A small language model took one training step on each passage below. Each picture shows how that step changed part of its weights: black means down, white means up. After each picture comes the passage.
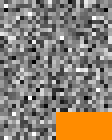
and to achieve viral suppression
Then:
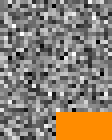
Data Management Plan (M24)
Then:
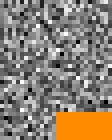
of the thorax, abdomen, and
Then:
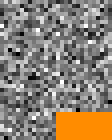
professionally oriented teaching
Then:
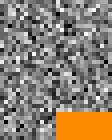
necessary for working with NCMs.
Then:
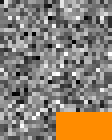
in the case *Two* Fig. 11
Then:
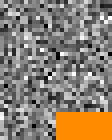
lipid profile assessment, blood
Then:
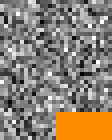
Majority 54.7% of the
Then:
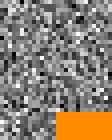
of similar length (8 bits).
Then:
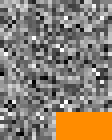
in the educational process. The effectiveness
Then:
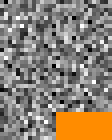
anaemia, prolonged
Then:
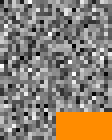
host Both reach to an agreement
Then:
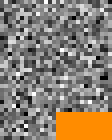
process and the expected results more clear to them.
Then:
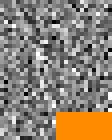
Archiving data is a crucial part
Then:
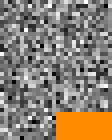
the availability (occupation) of the
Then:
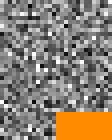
During the experiments, the respiration
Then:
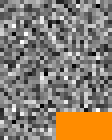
Magdeburg, DE &
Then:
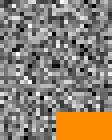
ImageNet Large Scale Visual
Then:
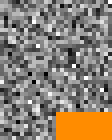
composition of Al and Cu (wt.
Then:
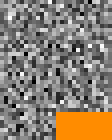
to only one user. - If the
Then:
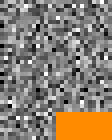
g. GIM. Sin. -
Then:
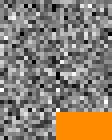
kits Basis Technique
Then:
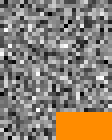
be easily applied to the mass production
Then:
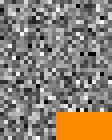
skills should be adapted into the computer
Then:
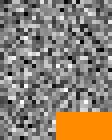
ameloblasts and play key roles
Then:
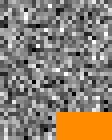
chemical properties of octanes.
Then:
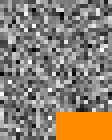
peak at 2025 nm. With
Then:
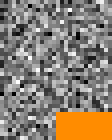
Person Involved Program
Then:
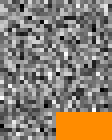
menarche was 12 year. There was no
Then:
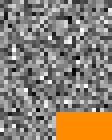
tartarate. - International
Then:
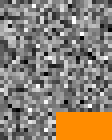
adapt a uniform system of teacher
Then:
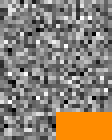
of role they performing; it should be achieved
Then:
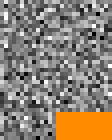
loss, noise rate and the dropout
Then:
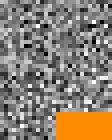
in tile K there is one class more:
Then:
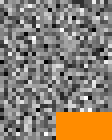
coolers is shown. The transfer of
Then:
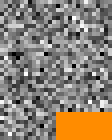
procurement and supply practices in the
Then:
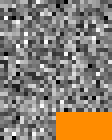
program in AFROS-HET
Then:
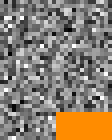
communication, very few studies regarding this
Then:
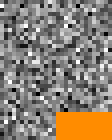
8: TOPSIS for Stock
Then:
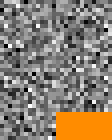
behaviour tasks and the third
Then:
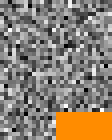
Tier 1 suppliers, and tool and
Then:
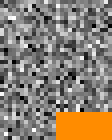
a generative classifier, based on the
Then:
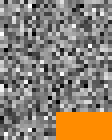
As a result of the study, the authors
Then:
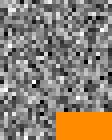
of 5G networks. In addition, there is
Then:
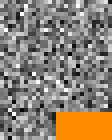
this study, the researcher examined the relationship between
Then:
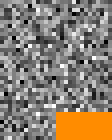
Journal of Religious
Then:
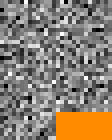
accuracy with respect to audio data
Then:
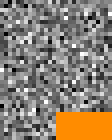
Irving and Williams⁷.
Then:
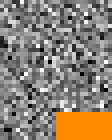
raise appropriate alarms to
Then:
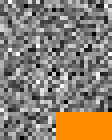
S., Van Gerven, A.,
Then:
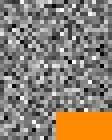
and call listening. Failure
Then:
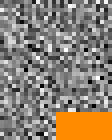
more and more solutions and are therefore
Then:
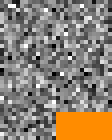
Figure 4. The segment structure (first
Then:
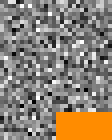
Controlling costs of a
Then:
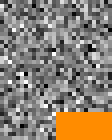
happily and everything went on
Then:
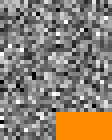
was very small and could not be accurately
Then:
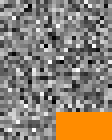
state broadcasting service into the
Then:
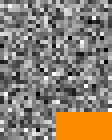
rules, and the parameters can be in
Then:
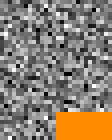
structures composed of composite materials.*,
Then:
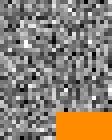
while giving the worktable plates
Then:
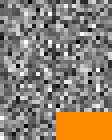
third most common pathology after
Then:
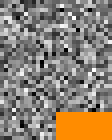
in school. Data were obtained from anecdotal
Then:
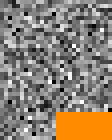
not treated as assets to society it
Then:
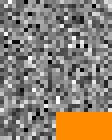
Which outcome do you expect from
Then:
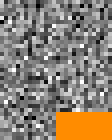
supported clamped-simply
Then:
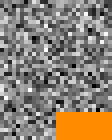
access resources, including the open research data. In
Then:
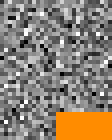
explain how voluntary communication of financial
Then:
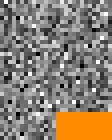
are not adaptive under severe weather
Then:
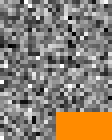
five out of six components of this
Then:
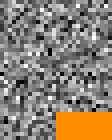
consistent improvements in the mobile communication
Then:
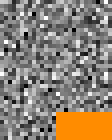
that the same properties verified on the models can
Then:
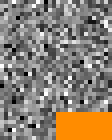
effective to improve metrics.²⁰
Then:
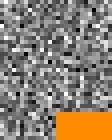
performs the operation of recombination of
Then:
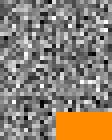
businesses, therefore, lies in
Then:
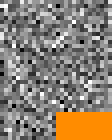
as the Oxford Learner's
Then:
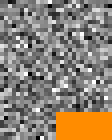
annealing. The spectral
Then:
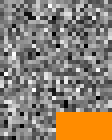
to the side effect of Covid19
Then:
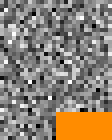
the mean number of breakdown
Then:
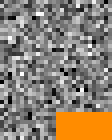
highest of free amino
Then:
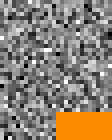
performance into a digital performance. The Motion
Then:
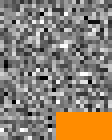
all stakeholders to agree on what are the key issues
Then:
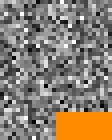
supplying to the atmosphere.
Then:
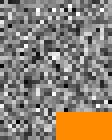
manageable beam size is given firstly
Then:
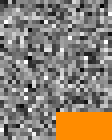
the general solution. Unfortunately, we
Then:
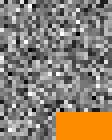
collaboration between all authors.
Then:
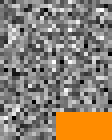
of the spectrum tending to have
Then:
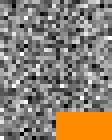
Testnet3 and Signet
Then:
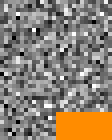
well known that the development of artificial
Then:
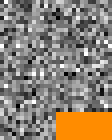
wide range of events: from natural
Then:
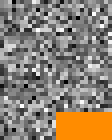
brief academic articles
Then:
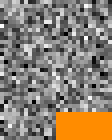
the variables identified in the model). The
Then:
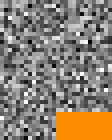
competence of legal education students in higher
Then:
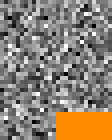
that implements OSI Layer 2
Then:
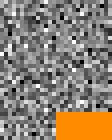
research community on these important initiatives. If
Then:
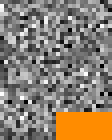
changes; consequently, the reflected
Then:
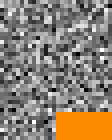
the fuel demand by 2050
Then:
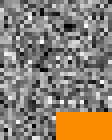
just where the mine farrow drains
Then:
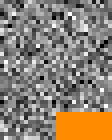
deliver both on-axis and
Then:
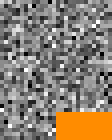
document opens up a wider field of
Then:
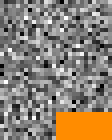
drug–one target” concept to a
